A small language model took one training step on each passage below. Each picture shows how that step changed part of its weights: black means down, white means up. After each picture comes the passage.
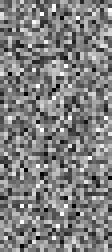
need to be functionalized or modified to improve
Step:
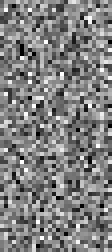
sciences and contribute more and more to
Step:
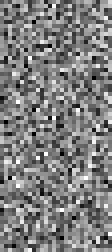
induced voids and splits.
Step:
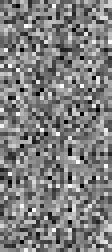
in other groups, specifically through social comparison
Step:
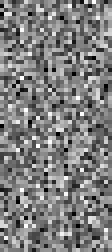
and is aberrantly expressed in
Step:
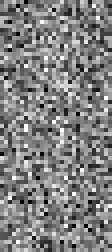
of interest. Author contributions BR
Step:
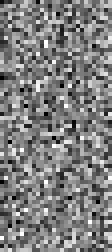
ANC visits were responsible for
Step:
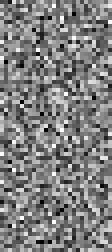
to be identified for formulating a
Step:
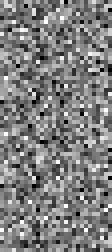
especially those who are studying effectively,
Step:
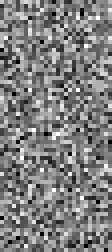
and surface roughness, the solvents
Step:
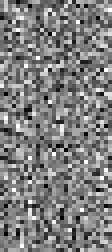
lengths. For larger block
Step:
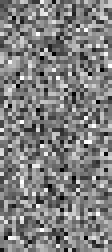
observation, the results are presented in **figure
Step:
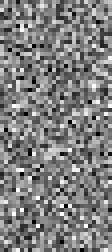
could include synthesis and analysis of previous
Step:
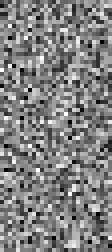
7. The correct procedure for
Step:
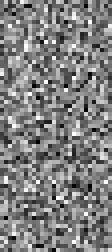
“Accept Cookies” option
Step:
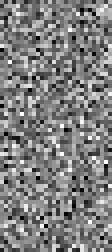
interpret gamma monitoring data and
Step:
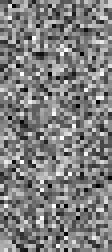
the transition point, in which the linear
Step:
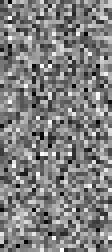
driving status and patterns.
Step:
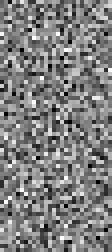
full database, which is also available for
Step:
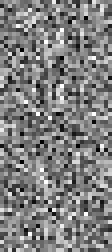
Stress Scale was employed to evaluate
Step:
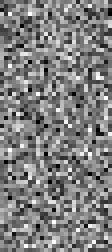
of Russian revolution I in
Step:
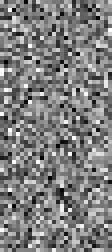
graph for the anionic contaminant
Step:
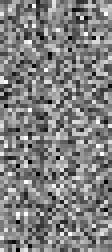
(\% \text{ change} \times
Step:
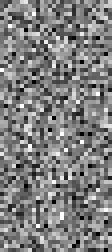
customer need are both examples of product
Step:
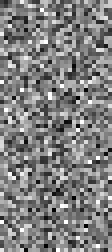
case the existence of the disease may not be
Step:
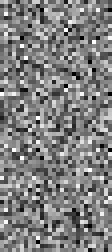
government i.e. Congress Working
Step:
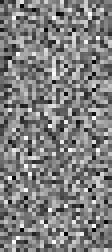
(Sicily, Italy) area,
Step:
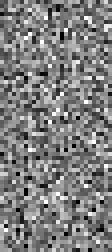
like Wii, Xbox controller
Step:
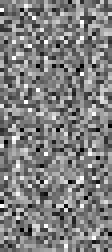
salts in double distilled water
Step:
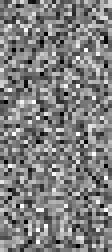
reduced sensitivity to temperature changes with
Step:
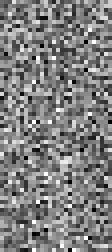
shown in figure 7. As previously
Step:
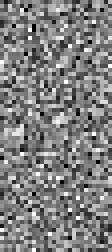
rhythm with heart rate at 90
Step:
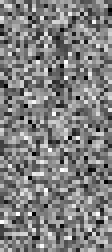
2. Model description Heat
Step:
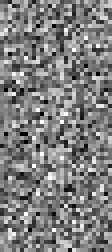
the article indicate that the processes of
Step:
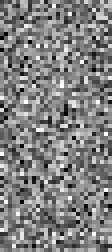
in leisure time. Other significant activities were
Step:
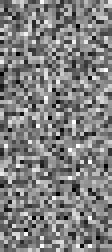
domestica*, from Rosaceae
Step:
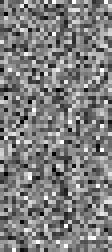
invalidates the double negation
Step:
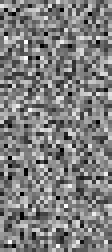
emotionally destabilize
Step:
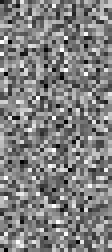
and biological components. According to the
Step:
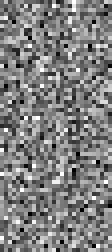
differ by 10 percent. The figure is
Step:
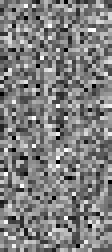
Intervention Group): This group
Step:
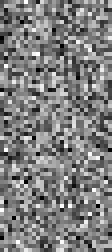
are using credit card facility. -
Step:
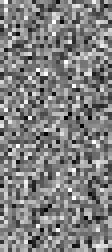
on Human Research and Publication
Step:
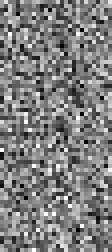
currently an assistant researcher at the
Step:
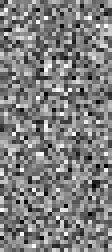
space optical structures due to its light
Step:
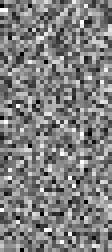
steep slope and maximum
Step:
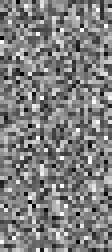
need to keep and develop healthy
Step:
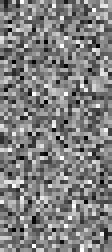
and can thus be inferred that the
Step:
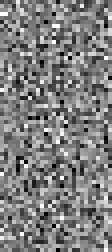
pattern biometric has attracted increasing interest
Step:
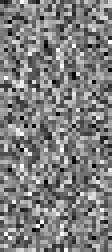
framework as its theoretical foundation.
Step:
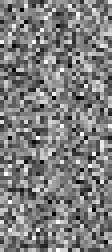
effectively remove micropollutants,
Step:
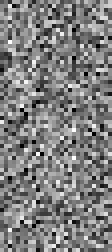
the number of pages. Fig. 5.
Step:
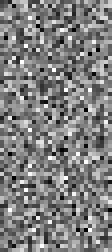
a cause of HM [12]. The risk
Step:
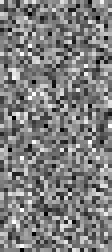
magnitude were applied over a
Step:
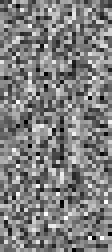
with the rest of the dataset. The use
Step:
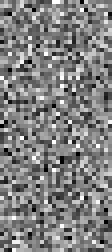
South-West Nigeria 1
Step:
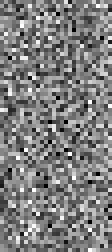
having given birth, has been identified
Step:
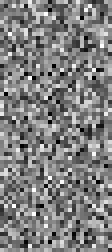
postsecondary science courses.
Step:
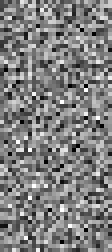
time and space of bigger life . .
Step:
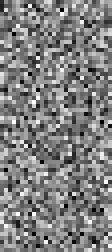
a new method for selecting potential stocks
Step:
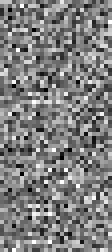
previous paragraph, it cannot be
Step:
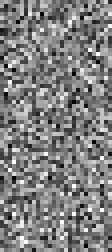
G is H -supermagic and we
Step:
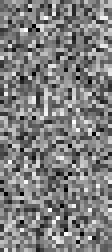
emphasize: laws must be
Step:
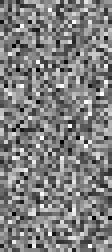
computers is present in all areas depending upon
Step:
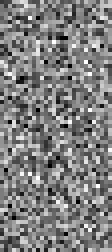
city's social, economic and geographical
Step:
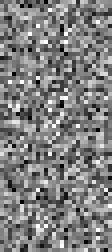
MNMs and their biosafety are
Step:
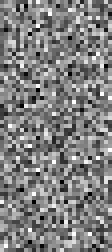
The 2002 Large Engineering
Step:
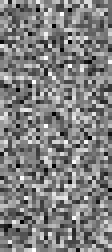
of the locomotory organelles like
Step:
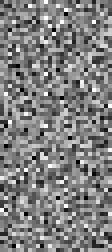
differences in the mental health wellbeing
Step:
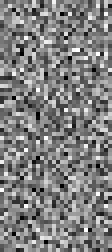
ripe beans in the foothills
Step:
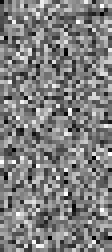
exemptions. "HE and FE
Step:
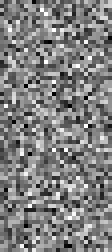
Table S3. Number of plants
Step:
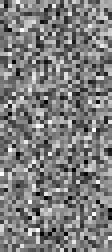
link the origins of "man" to
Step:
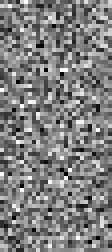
we can say that less yellow
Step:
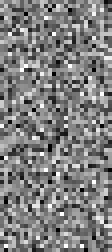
interaction between EXPORDER and
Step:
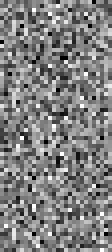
**WP3 – Testing and
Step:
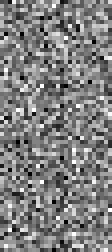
to identify and to analyse the extent to
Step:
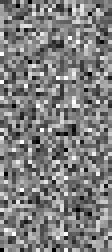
of particular interest due to the expected emergence
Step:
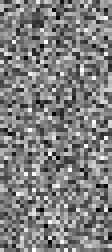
standard solution, it was injected into the
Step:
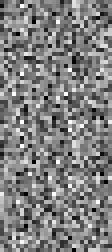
in the field of fiber-optic system
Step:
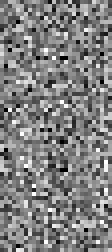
s, Dc No TN1 S,
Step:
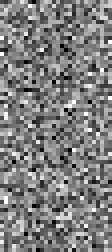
source parameters are the same as in Fig. 1
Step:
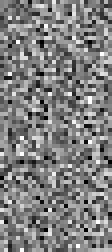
diversified ethnic groups.
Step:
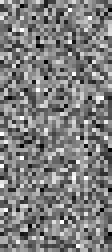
resistance and emerging microbiological
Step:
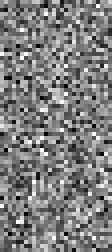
is intended to assist all members of the
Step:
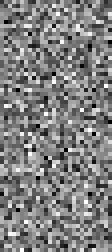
by crystallographic analyses:
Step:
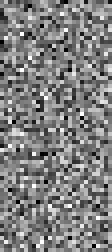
40% of organic laying hens
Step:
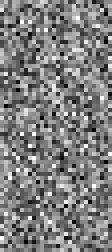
in turn executes the injected
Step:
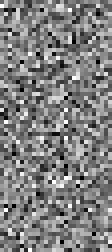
the emergency department may be several
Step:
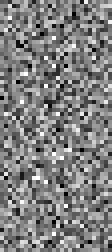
the people, the available information can be represented in
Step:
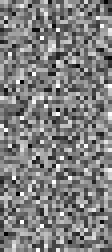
IFAST, its partners and
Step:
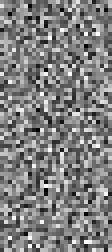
Fractal Geometric Approach
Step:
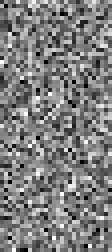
the form of video slides or
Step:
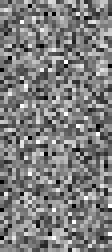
so I would know what to do.”),
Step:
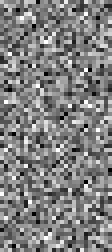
number $x = 10$. The most common
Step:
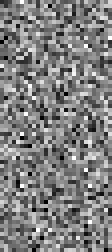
system is turned off, the
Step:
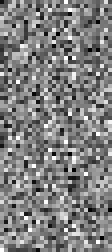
4 level at Event 2 (c)
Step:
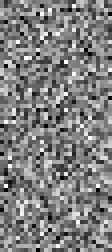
By adopting the game theory, a
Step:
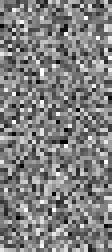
training and R&D studies in Turkey
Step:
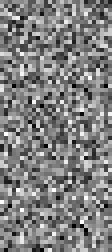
patients Total 107 antibiotics including
